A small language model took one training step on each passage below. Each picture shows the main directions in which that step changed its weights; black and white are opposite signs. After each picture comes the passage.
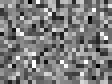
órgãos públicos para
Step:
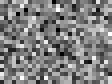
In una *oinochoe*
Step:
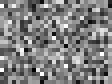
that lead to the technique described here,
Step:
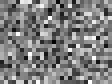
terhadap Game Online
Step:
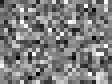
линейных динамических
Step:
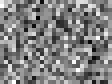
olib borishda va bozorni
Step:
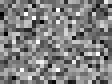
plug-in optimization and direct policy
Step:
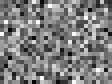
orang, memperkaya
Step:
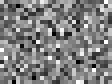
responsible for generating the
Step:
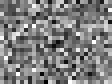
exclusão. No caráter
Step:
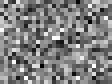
the \textit{proper
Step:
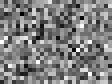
the boundaries set by norms and the
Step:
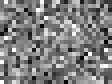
This work is licensed under
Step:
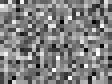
o'z hissasini
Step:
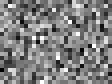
on the cluster approach, the mechanism for
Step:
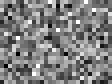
also plot the predicted relation from the model
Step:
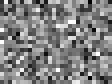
П.В. Основы
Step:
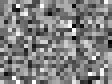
dilakukan kajian
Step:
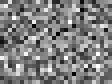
and temperate cultivars of
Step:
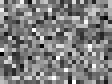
Halimi c.
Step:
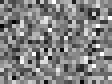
Теоретичні основи
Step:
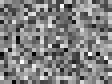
questions. It would be most
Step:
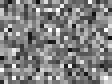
of sepiolite-based hybrid
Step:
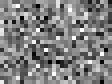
lattice size or decreasing temperature. When
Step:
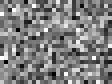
Convergence and stability in training are
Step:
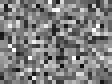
at site $i$. In order to
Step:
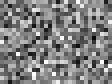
over there is no much one can
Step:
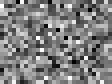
institutions in the development of the
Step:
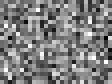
de Zarathoustra avec
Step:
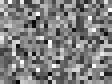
sohasida samarali qo'llash uchun
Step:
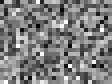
L'auteur ne signale
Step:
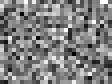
\date{} \abstract{
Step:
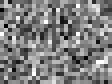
decay}, ymode=log,
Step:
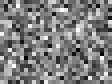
are arbitrary (but identical). A
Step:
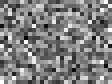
que dure más en los estudiantes a
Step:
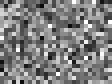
to infinite volume these definitions
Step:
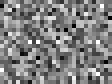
was conducted within the premise
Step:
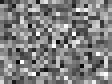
цены на торговое
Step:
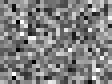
yang digunakan dalam
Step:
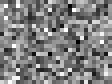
a sub-extensive component of
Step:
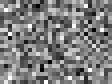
Maintien du poids
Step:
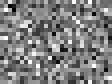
are shown in Fig. 2a,
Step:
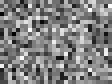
twin system, one can directly write
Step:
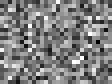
Medical University of Ministry
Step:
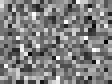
mengelola kelas di kelas
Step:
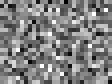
permanecer à frente dos
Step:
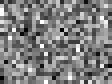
extracted and estimated to be $\nu =
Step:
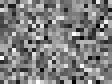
implementados para impedir que
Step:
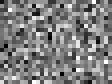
sendo uma das mais atingidas.
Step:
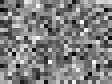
essential precursors to the clustering
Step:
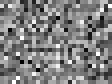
de que la técnica que se
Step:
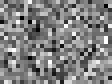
noise level. Whereas
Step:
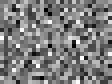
yang terdapat pada rangka
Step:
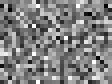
intențiile și faptele
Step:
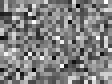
Attacks. To address this
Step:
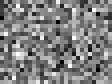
Al Mansour) et la
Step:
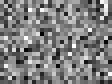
aperture size from 25-cm gravity
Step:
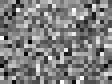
the magnitude that would have been obtained in
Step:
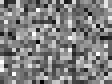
indicazioni presentate nel
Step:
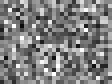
this article, we demonstrate a
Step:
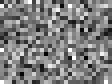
Illustrated in fig. 4
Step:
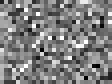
set of all mixings with
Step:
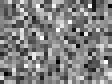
\\ In this section we will
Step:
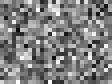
the \ce{M1} and
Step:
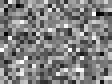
of the walker on the
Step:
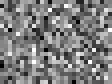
de equipamentos de injeção
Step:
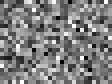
также процесс распределения
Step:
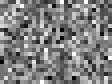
the system is able to easily incorporate
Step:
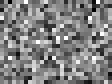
## 1. Introduction
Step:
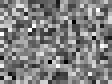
time $t_c$ when the
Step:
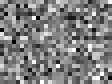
Tabela 02 -
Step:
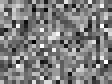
is the effective mass. Note, for
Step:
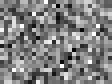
effects can lead to pronounced
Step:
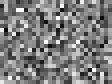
substantial in endothermic
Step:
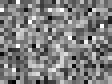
semi-infinite leads are
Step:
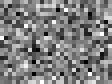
{ column[0].value
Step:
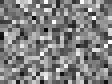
erbrachte er 11
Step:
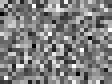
Nursen/ AYAN,
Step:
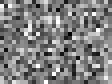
qualified football players
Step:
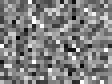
lifetime-limited linewidth
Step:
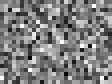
awtur, u huwa
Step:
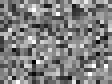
simulations reveal that similar vacancy
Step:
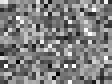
suv kamligi. Bishop
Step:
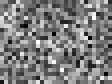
the spin structure, breaking
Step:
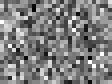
that the equation-of-state parameter
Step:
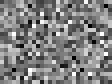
Perhaps the most popular
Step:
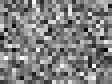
\node[diag] at
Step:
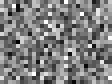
& \xmark & \xmark
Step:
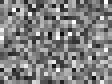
at a specific map location and not so
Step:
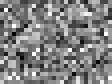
heraus. Diese sind
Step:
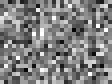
the Ising Hamiltonian with a probability superior
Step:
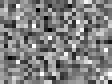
saudável da pele das
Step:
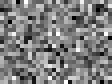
ce titre lui donna
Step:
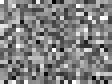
Кулиев Влияние
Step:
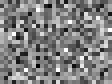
deconstrucción de los
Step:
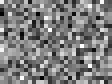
error but exhibits both lag and
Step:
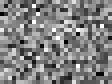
MUHOKAMA VA
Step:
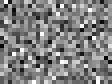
luminosity on environmental density (see,
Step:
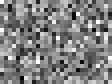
próximo dos fatos ou
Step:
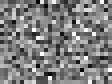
този период
